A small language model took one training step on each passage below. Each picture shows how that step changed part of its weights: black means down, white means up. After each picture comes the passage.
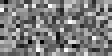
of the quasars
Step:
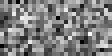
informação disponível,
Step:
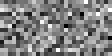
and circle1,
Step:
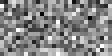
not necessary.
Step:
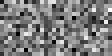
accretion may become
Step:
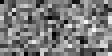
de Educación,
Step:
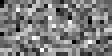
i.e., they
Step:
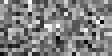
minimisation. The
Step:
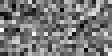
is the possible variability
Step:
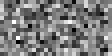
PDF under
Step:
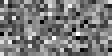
opposite case,
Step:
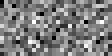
Granada di
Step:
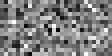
for the right to
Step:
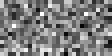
lycées et
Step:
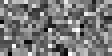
la construcción”
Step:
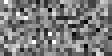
groups of students
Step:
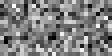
for Geminga
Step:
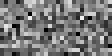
olishlari yoki
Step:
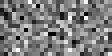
as in the high temperature
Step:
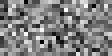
values of the mass
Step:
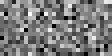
only free kinetic
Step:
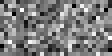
dalam menentukan
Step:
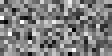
nechta iqtisodiy
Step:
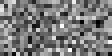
жили и
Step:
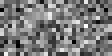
rule to these
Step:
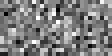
own, an
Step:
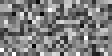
stream vectors
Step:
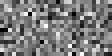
va talabalarining
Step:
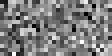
occurs. This
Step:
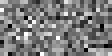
révisant les
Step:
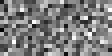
state $\rho$ can
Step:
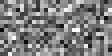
chefia do qual
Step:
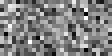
Entre as mais
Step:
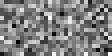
aim of these models
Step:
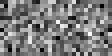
constraints on the
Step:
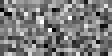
the inelastic
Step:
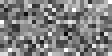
$\gamma$ with the
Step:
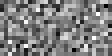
às gestantes
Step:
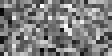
in detail (see
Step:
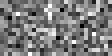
is very important, that
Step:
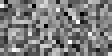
of the heavy
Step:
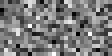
induced by the
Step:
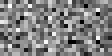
Summary of
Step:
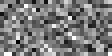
пер. з
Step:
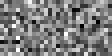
extrapolation of
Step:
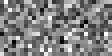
opacity of the
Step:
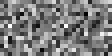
по качеству
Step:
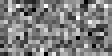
foram carregados
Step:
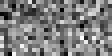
is the mass matrix of
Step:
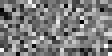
On the contrary,
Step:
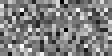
быть ее
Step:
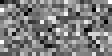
No espanhol
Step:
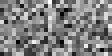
away from the
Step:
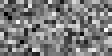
standard bounded numerical
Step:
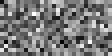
boshqa dinlar
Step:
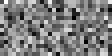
by a mixture
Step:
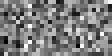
differential equations) to
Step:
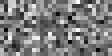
önemli bir
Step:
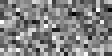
SM. But
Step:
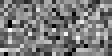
which enables us to
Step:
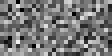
ga, eng
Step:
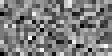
te leggen.
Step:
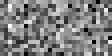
na participação dos
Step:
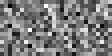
work we complement
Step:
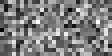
statistically more frequently
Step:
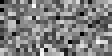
each site. To
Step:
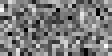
года, что
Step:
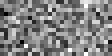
behaviour of the
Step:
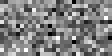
God hands,
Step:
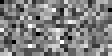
and thermodynamics
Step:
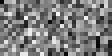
bilan tanishish
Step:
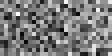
We have studied the
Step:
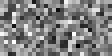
at $T =
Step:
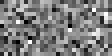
animal model to
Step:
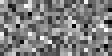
For SDSS data
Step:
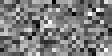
N. Sh.
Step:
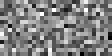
de démotivation
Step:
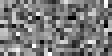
har biri 0
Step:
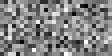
Influencia de
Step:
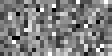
space. | X |
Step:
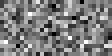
ongeveer 12
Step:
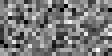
and the evaluated
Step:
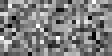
Ele vai
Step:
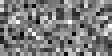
for the loss of
